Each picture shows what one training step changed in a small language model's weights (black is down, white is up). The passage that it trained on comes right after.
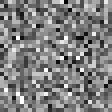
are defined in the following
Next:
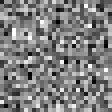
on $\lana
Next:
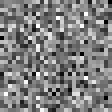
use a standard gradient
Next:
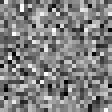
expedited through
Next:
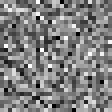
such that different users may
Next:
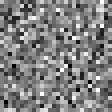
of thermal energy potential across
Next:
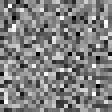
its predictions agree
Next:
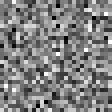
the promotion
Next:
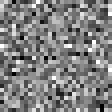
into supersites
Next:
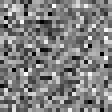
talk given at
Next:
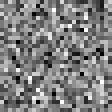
equation of motion of a
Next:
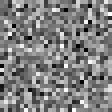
investigate the statistics
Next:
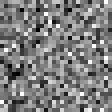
which are shown in
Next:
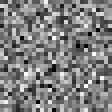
the person's arm
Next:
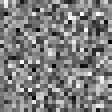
necessary. The limit
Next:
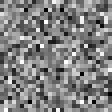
collision integral that
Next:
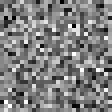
NR simulations at higher
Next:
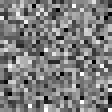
$b$ is defined
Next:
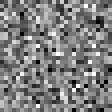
within a smart
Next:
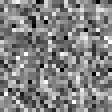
put them down during
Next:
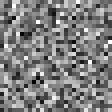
the caravan.
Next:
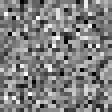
remedies for the
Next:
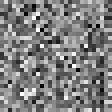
of the effects that
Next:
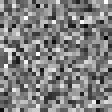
to support the aging
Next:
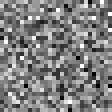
pass distance from skin
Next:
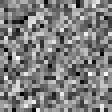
to the resistance
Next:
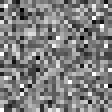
study which is carried out
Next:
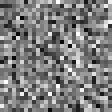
general Lagrangian
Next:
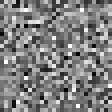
Shower handset and
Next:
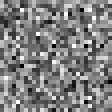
- pinning down
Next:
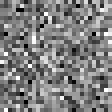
this example, there are
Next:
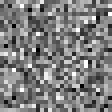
while high barriers
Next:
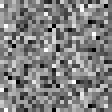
(HD) often
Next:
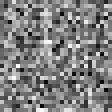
antibiotic with
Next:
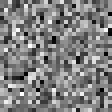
to the location. The
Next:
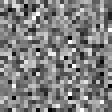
of the bio-
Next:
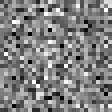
limit we would thus need
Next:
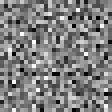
tensile strength.
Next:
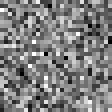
determined the two critical
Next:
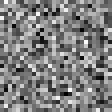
features of the input during
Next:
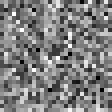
Thus we take the result
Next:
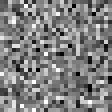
and final states. It
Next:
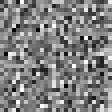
manifestation of
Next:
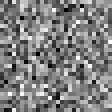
uninodular and
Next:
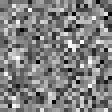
genome. The
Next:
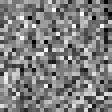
Signal events are
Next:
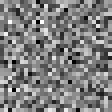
the F-level rates
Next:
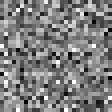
DM models by up
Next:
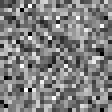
add perturbations to each
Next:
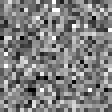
location 3 had few
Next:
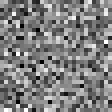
Although we have used
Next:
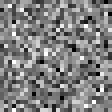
enforcing conditions
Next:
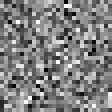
What are the
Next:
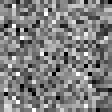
in India,
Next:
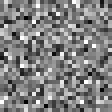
in passenger
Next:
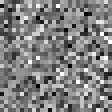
appendix include estimation
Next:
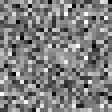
- Data asset and
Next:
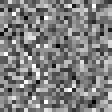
born, maintaining
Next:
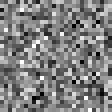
transformation of the
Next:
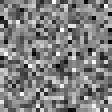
running ML models
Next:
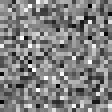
gas near 3.0
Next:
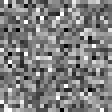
handler and the other
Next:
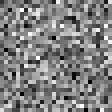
models 7 endfor 8
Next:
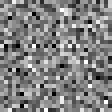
gives a good description of
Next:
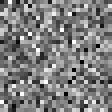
to be involved in
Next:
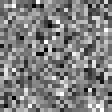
phases are around
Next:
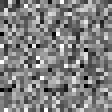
to develop a creative
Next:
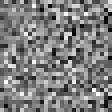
and GBDT
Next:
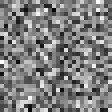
the mean of the
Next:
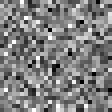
To address this, we
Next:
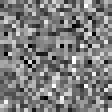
$\lambda$ and
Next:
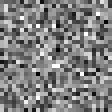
on the face shape
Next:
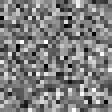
a key factor in successful
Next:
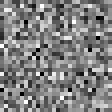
by 39 distinct
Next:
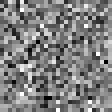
in the time domain with
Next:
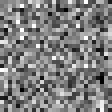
insights into the
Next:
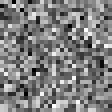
inner node of a
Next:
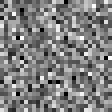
were carried out in
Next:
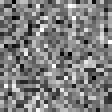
Most of the patients
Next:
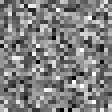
expected constant function.
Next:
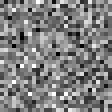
cubical expansion,
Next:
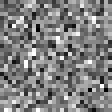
to perform RDI
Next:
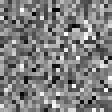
This research paper has found
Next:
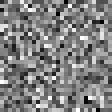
change the scalar product of
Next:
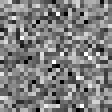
in computer system
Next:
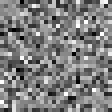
given observation. To
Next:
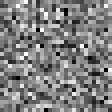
firms that
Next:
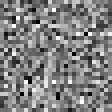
root, dental
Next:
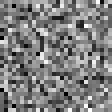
else can look
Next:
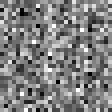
patients with prostate
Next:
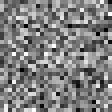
sliding speed of
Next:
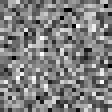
the band gap temperature
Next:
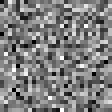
in focus for policy
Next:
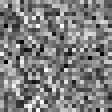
taken by the other
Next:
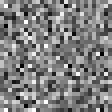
and suitable for a
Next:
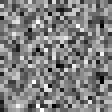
into being the sum of
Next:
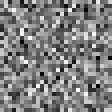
increased and their aspects
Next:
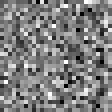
reasonable algorithm for
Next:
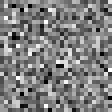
line dipole
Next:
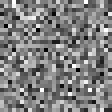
of about 6 or
